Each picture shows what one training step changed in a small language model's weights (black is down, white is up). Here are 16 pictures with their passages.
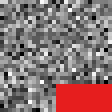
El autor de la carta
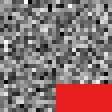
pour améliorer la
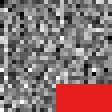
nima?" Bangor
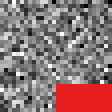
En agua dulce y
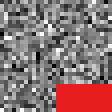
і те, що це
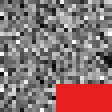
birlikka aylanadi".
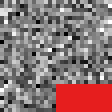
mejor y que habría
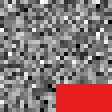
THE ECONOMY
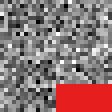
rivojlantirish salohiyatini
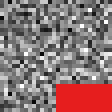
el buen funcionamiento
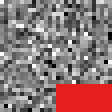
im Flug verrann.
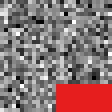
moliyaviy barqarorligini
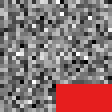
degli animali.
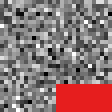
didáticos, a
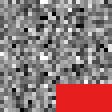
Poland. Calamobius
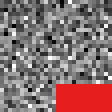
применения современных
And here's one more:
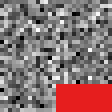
global de calor,
